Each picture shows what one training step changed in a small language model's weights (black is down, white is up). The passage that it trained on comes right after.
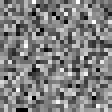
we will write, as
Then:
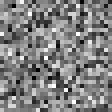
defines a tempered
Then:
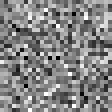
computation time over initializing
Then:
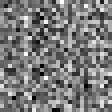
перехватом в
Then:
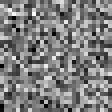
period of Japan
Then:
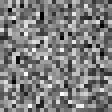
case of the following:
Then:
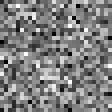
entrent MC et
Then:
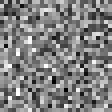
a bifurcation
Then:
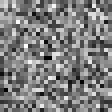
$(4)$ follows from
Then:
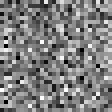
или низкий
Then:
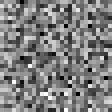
tanlashi uchun
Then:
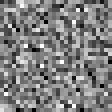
no tenían
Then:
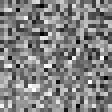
dos professores e
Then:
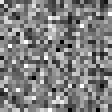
waves arise in
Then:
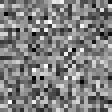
momentos. É
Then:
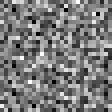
will be a chain in
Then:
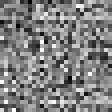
contrário, todos
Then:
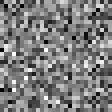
any supplier that
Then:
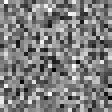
is optimal. Moreover it
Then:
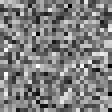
Riesz's representation
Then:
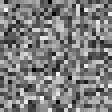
a futuro.
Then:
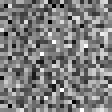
are equal by construction,
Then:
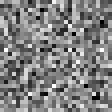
the self-intersection
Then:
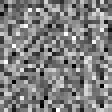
які стосуються
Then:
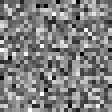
\] Without loss of
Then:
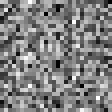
de suelos y
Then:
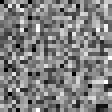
be called a perfect
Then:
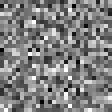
\sigma \geq
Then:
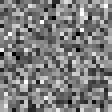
thank Prof.
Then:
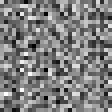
erishish va
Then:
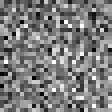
именно их
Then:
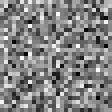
sure) because the
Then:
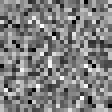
containing \( H\) in
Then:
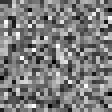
& B^\oplus
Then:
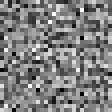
pesquisa teórica e
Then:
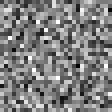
xil shakllarda
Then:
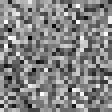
of Cosserat
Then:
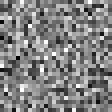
é viabilizar
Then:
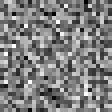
is satisfied, it
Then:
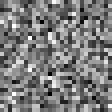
at most $\epsilon$
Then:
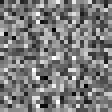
for arbitrary $H$.
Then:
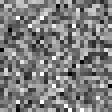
menor modificación
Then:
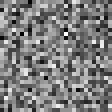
in the previous iteration of
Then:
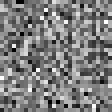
the operator norm topology;
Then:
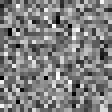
National Higher
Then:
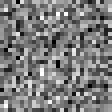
de crédit
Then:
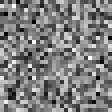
bir jamiyatda
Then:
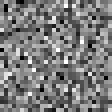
turi mavjud
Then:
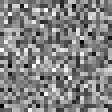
\partial D$ then
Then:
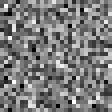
Isso devido
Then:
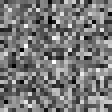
виховної мети у
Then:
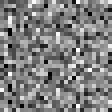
Elemente zu
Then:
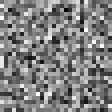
and to the best of
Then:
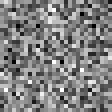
$p$-gonal group
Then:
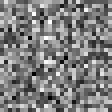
a similar recursion for
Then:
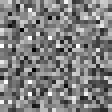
is within the target
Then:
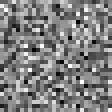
no Senado,
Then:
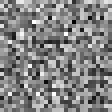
à la responsable
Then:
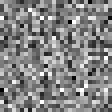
si ce nombre
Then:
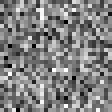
lineales algebraicas que
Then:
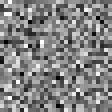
compressible flow
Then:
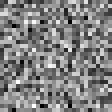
the case \ $
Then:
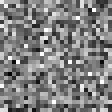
following theorem shows that the
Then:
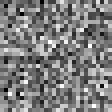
в одном из
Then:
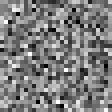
was raised by one
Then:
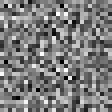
fields, but it is
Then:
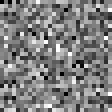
Amerika ve
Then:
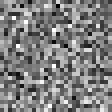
smooth boundary, the nonlinear
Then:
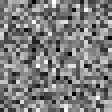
as RBF
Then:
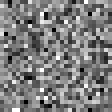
for fractional
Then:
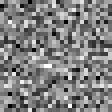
say that a function
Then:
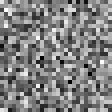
2, we can get
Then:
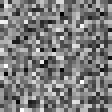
an open neighborhood. If
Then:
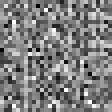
\to 0 \quad
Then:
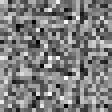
about where to start or
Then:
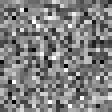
connected component of $\Fix
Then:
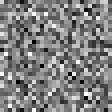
is proportional to
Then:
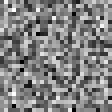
of their formula now
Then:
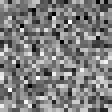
data are unknown.
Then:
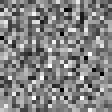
to $i, j
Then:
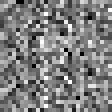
que demonstram que o
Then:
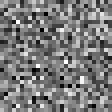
связанный с
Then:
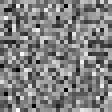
atoms of
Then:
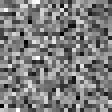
valores propios
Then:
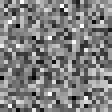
are connected to a minimum
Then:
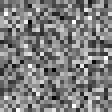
analyses their
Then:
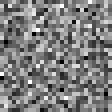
sei und was er
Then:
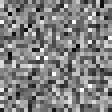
lad har xil
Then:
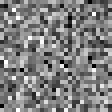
les mécanismes
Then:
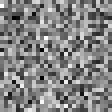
sessão de
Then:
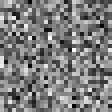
and on the left at
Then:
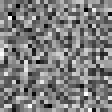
of as braids.
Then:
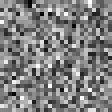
$k$ with the
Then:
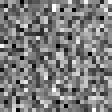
– порушення
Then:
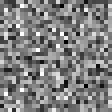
com infraestrutura
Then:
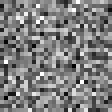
*Hombre y mundo
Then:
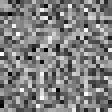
Gerais, e
